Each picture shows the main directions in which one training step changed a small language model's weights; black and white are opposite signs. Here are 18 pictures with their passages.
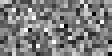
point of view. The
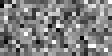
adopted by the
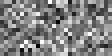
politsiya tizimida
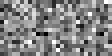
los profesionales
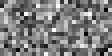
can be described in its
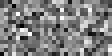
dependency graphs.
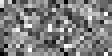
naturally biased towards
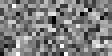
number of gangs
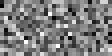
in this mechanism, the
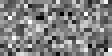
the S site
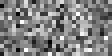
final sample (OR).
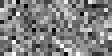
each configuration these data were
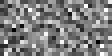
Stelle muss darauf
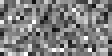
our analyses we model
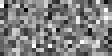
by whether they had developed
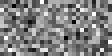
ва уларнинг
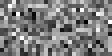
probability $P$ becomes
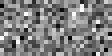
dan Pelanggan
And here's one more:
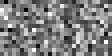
modern varieties of
